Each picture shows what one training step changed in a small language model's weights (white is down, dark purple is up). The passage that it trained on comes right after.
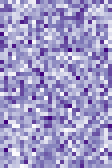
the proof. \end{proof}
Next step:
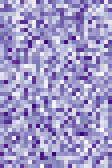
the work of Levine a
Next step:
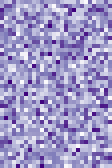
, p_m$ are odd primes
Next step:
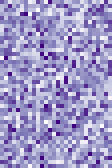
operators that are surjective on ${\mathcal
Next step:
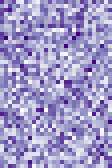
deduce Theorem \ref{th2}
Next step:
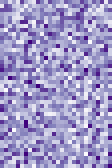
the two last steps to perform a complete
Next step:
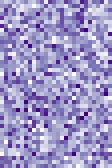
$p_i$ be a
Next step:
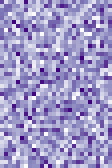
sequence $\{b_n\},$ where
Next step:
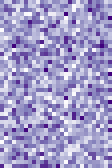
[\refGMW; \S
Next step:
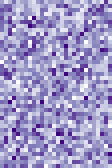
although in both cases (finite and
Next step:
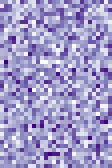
the number~$N$ of
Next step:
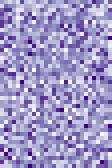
somehow too restrictive for the estimation
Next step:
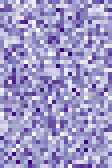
the striking similarity of these
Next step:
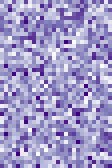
subgraph of $G$.
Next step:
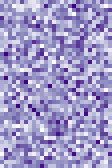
if and only if their corresponding inclusions
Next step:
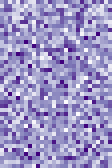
the $\rho$-weighted
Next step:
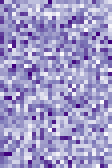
measure generating function \ $\mu _{\varphi
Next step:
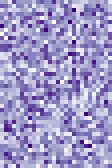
\textbf{Hamiltonian vector
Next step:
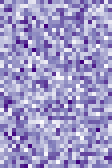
its structure group (Hopf algebra)
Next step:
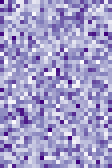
get the result. The ``if"
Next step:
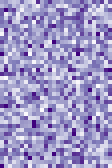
that $a, b,
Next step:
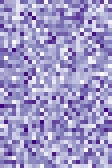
each additional unit of commodity reserve
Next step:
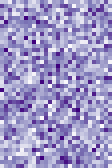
[3]). \proclaim{Proposition
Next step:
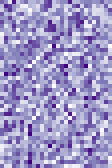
convex bounded domain $\Omega\subset
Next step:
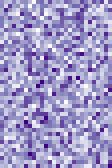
By the previous point, if
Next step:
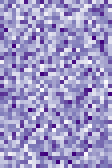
has no clear signature in the
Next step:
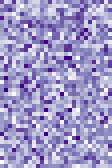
denoted with $1$. In the top
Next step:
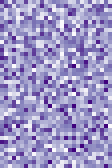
schématiquement dominant et
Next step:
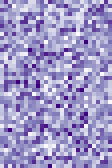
in the network could be overloaded
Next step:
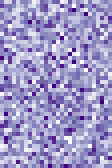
i$. Figure \ref{fig:
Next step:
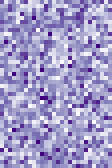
primitive closure of the trivial lattice in
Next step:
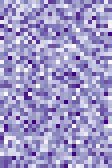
$t_0$ sufficiently small
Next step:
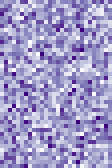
annihilate all complex vector fields
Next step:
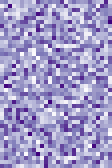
and the virtual centralizer
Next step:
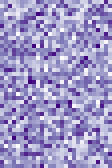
and as before reduce to considering the term
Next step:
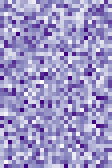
for sufficiently small initial error.
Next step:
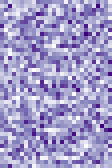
and \noindent {\rm (b)}
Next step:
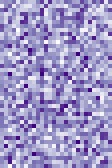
of the constructed hierarchy have the
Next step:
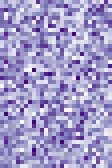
that optimal dispersive estimates for
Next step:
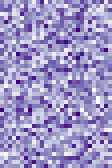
The RTS-GMLC
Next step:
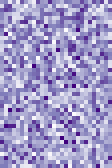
the term $ |\bbE
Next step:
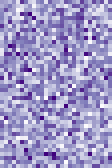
any pseudo-finite field will serve
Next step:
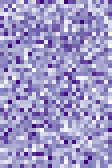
is: \emph{What does
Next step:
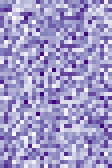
now that, with this choice of
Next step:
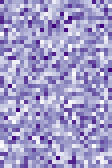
mark=none, semithick]
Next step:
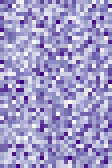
can get the required result.
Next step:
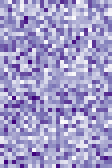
co-bipartite graphs. In
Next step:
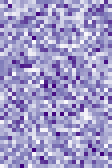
and \begin{equation}%
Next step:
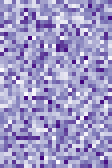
3.2. The result is:
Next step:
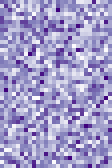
resolves this issue and reduces the
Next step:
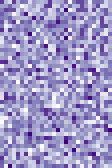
measurable set $E \subset
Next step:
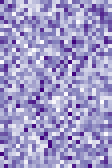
Jacobian (this embedding, hence also the
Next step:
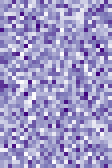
Anker has successfully
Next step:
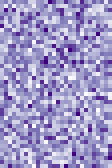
$\mathcal{E} (\theta )$
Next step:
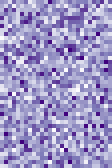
$\Pi$. The {\em Schur
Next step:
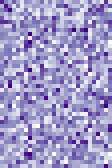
develop a framework using the alternating direction
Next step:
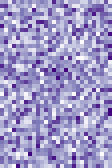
\par {\bf Preuve du
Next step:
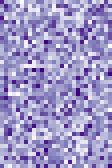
framework: a semiparametric model,
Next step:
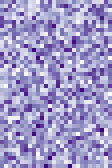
condition (LBs). On
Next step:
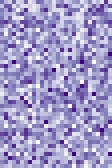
low-energy supersymmetric solutions of
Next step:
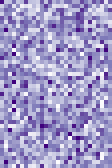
weight in the root lattice; it follows
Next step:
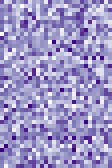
projective model as described in Section 2,
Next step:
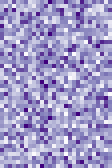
$\theta=(\psi,\phi)$, where
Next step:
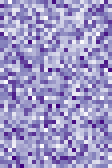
\end{align} We apply
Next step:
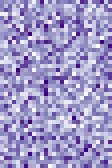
The full ellipsoid
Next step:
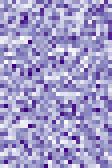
of $\Pi_\e$. The generalization
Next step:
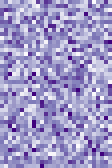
that \begin{eqnarray*}
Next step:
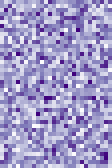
$F$ is any other local
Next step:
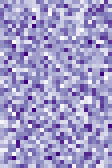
than more optimized and centralized approaches
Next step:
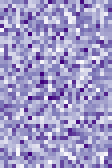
$\n^*$ are not crossless which
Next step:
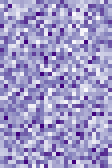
and in fact the primary aim of
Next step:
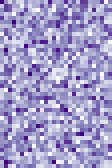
kernel $k$ and the noise parameter
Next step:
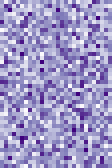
complete the constitutive formulation, we
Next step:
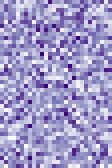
such that $e^n =
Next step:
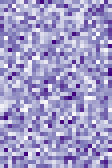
is the operator \ben Q=
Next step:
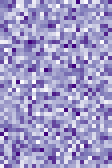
p$ for each $1\leq
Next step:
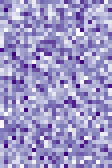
denote the $j$-th discrete
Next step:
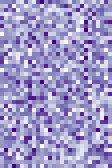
is an AP, then
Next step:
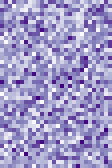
in particular, and is a direct application
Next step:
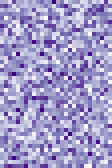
\rangle$ to the whole space
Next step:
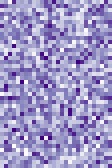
\psi \, ds \leq \int
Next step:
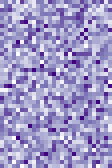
the (centre of) the
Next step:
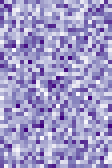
review and compare several different such measures of
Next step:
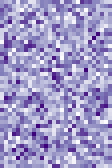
a large real $x$ (in
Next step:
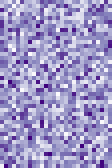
with recombination} From the
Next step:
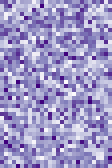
Torelli theorem for
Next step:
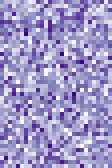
from non-archimedean
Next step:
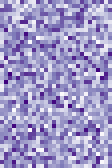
the smallest singular values of both Fourier operators
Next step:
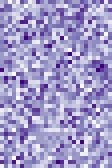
the colored permutation setting. More
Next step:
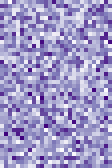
\end{equation} where we have
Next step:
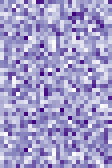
is a subbundle of
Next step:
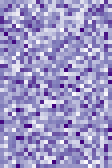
However, one should note that practical
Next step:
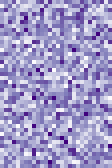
of $A\uh n$
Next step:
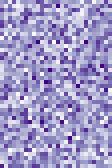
to $int~V$. According to
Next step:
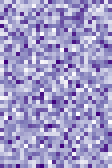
$N\beta$ is of the
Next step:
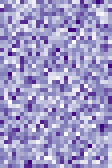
the origin}, if ${\textbf 0}
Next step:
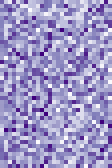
bounded but not necessarily lower bounded.
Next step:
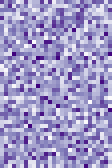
comes out is that the natural noncommutative
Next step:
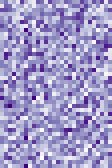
the support of a unit in
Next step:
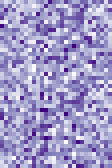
$v=w.$ Consider the second
